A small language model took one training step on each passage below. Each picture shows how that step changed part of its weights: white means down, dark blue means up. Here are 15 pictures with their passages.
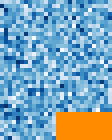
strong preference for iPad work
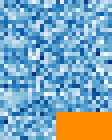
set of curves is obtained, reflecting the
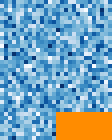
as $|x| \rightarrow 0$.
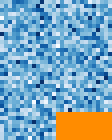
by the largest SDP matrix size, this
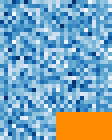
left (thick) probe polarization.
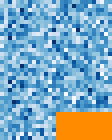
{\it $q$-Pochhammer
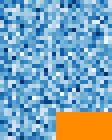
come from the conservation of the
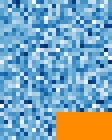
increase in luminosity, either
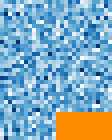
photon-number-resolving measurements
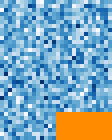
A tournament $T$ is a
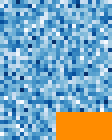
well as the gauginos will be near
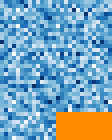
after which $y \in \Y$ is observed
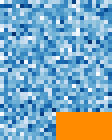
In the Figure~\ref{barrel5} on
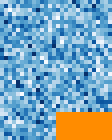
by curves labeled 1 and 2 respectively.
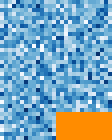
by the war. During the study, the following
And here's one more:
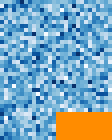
to this group of degree zero cycles on the
